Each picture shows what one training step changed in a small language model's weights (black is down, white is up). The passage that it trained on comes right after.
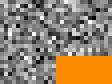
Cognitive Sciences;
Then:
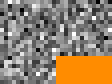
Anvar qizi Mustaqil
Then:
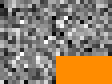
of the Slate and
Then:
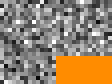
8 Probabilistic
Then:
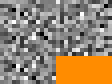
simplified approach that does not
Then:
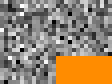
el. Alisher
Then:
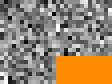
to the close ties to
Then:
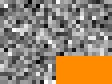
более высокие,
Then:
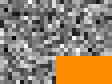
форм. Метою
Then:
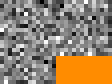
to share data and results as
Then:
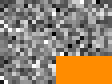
inference speed, with a
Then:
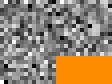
25 MPa increased the
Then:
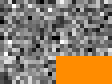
О торговле
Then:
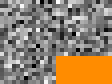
understand English well and must be
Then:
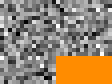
the body do you think are
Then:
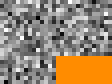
awareness and training, and risk
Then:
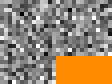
kam bo'lmasligi
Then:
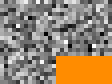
Pred in za tem
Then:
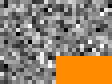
of both variables and got
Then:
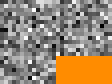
the obstacle and control
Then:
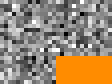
processos, interações,
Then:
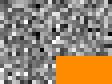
bullying against students with
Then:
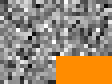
no competing interests.
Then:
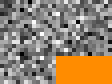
significant influence of music on human
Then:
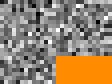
attributes. The resultant
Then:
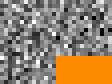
mission, fostering
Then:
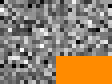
on company's Manpower
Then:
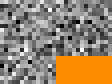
можно показать, как
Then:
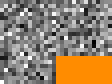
SCA patients and classify
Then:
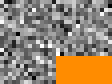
of all surgical
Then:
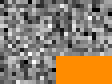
*Involta Scientific
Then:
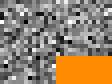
discipline? What are the
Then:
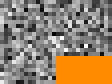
onlayn platformalar mavjud
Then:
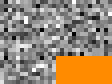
related to remote sensing
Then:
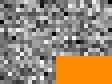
in a cartographic analysis
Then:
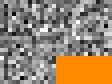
el tópico del
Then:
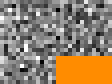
права велика
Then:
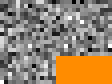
platform of the XY
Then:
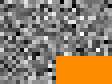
\rightarrow 0. \quad
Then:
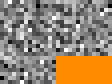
of machine learning algorithms for
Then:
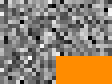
relief mechanisms under the
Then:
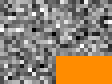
test its performance in IC
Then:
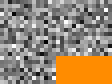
versão executável
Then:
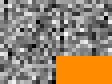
The stakeholder
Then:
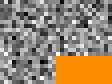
the model sees during
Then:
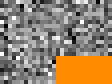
the integration of **AI in
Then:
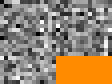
by the hereditary
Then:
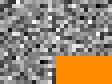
proximal or distal
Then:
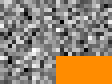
recursos teóricos,
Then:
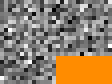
p_L X_L
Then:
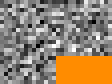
aux présidents
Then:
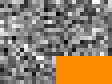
родство видов,
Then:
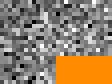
o‘z fanini
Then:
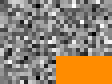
Searching Profession?
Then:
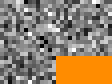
ve Durum-2
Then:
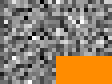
з циклічним
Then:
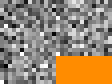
for tracking the
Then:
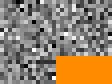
Keywords: modern
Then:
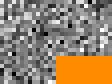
pupuk yang lebih rendah
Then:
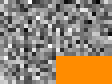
una sibi muro
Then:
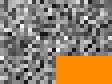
and other properties, it
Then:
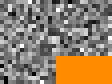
own structure and examining them
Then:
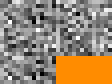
en la mejora del
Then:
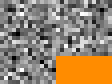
animals. The article is
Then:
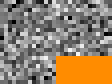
cases worldwide are calculated
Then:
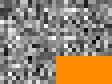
acompanhando as
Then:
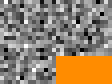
образование уделяет
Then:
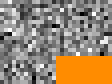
seriam idealmente
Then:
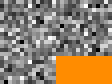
enables network operators to
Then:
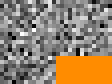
jihatdan tahlil etilgan.
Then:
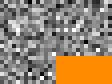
até quatro
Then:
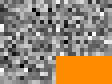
to form the first clear
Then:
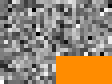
of the absorbed
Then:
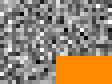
It focuses at establishing
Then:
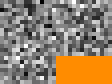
Dr. Maitri
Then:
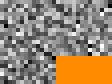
of network elements of an
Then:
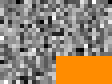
As a resource provider
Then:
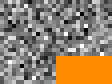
; Org 1Bh
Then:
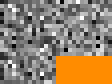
temperature (293 K)
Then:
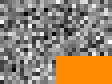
Ki-67 index,
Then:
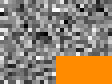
un bar sau la
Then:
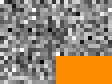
not include the PMTP
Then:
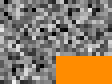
ta'limning turli
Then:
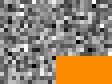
highly complex contexts.
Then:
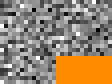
regional as well as the local
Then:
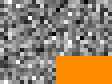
it]. Ljudyna
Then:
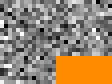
with the author as well as
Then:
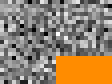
infrastruktur dan
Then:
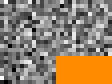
da'vati davlat
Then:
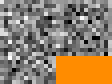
соціальні ролі та
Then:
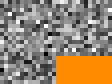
usado para normalizar e
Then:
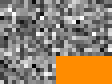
their programmes over the last
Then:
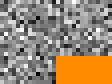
theory and cause and effect relationships
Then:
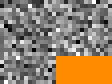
que se identifica hoy
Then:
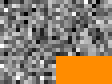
urug'i orasida
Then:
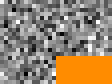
та студентів,
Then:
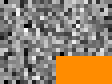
and with a larger team,
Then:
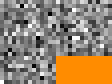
that the audience actually
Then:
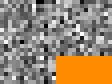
uso común como carros
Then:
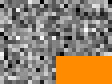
the taste balance by
